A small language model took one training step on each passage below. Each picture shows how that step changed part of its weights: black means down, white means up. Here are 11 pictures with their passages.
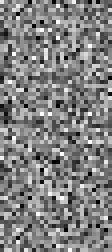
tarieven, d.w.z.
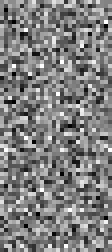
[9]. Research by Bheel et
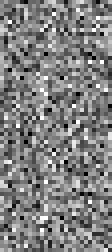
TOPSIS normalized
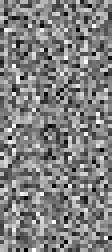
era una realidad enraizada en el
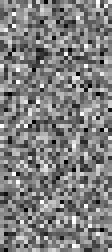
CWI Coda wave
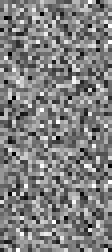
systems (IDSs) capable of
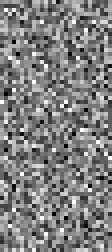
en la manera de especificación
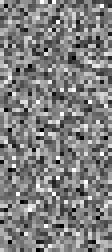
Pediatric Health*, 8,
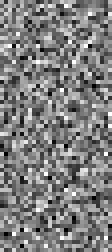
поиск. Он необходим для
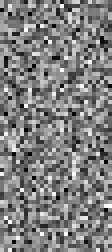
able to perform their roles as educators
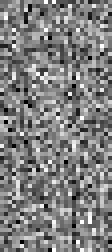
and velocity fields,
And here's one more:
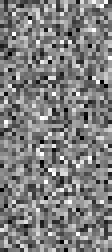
globe and occasionally found in
